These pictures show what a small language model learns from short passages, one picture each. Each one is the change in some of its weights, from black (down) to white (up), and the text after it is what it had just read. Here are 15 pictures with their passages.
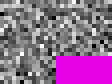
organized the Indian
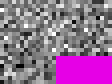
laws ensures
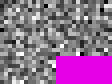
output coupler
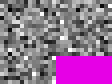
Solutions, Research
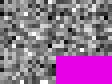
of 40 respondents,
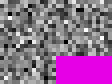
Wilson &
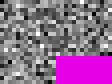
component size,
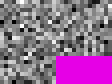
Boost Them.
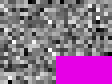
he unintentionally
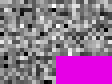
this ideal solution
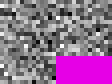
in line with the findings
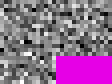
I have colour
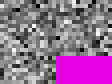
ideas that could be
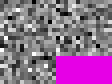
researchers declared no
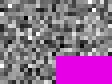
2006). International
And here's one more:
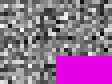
the response of the
